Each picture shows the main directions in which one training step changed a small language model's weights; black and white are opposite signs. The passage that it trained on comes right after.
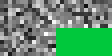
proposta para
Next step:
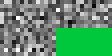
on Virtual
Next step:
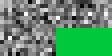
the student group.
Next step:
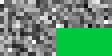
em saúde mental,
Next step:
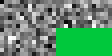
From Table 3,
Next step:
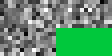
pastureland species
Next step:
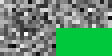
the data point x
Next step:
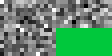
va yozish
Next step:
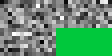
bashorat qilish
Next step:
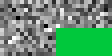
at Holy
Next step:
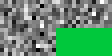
feeding after
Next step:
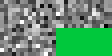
миграции —
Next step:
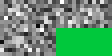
Published on
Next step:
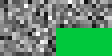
demand Q varied
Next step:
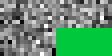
Low velocity impact
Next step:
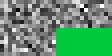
consistencia interna
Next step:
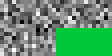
tend to assume
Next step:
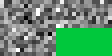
rich accounts that
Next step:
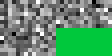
определяется в
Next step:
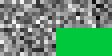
início aos
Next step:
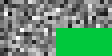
about the periods
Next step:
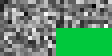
of the approaches and
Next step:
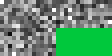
à face entre
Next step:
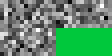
amount of hardware
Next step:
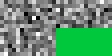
through conventional dosage
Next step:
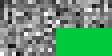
of behavioural
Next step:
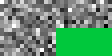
e travestis
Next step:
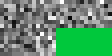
Pakistan should
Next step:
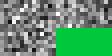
ETISH VA
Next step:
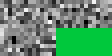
can be of
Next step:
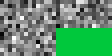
The combination of
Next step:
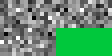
be successfully employed
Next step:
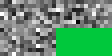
serves as a
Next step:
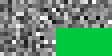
a existência
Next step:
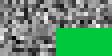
part of a
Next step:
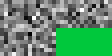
easily by
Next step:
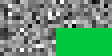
shows that the
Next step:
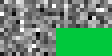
every halal
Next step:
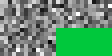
la población
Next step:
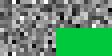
connection between
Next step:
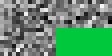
the connection
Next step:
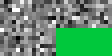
de crecimiento
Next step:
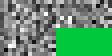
Farhod qizi
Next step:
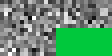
between states in
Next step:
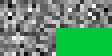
For example, according
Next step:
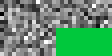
и др.,
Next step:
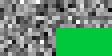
década de
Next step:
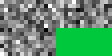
ilmiy ishlar olib
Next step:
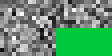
recovered in
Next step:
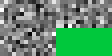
and or among family
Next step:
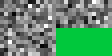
6. Inson
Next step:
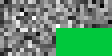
on the sphere
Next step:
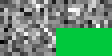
and 1 external
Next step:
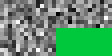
invest in business
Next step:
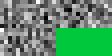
work. The development
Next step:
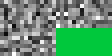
who had generated
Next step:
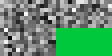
the diagnosis of
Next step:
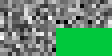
more demanding
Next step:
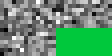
analyzes the
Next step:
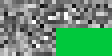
found in some
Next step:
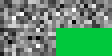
to find the significance
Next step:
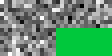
o‘qitish metodikasi
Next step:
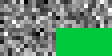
tau sisi
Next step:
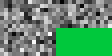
their debts.
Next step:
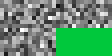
applied in a very
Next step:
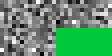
complex problems in highly
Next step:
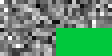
resultado da
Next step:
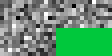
use of words in
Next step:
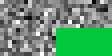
profitability of
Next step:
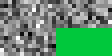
elas são
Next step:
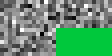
MBH with
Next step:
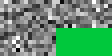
which demonstrate that
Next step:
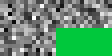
slightly to
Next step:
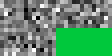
mainly between 8 and
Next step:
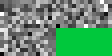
(mg of
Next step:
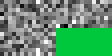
и России
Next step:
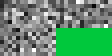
of the generations
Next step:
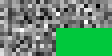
й надають
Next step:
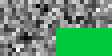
naturales de
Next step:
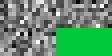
dapat digunakan
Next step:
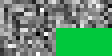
and complicates system
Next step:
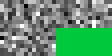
residential energy production
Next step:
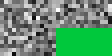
steel with,
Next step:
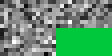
types) of its
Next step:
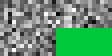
of Horizon
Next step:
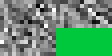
rivojlanishiga asos
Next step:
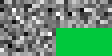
servis instituti
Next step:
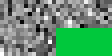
friction force
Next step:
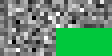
be seen in the
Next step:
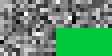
the internet as
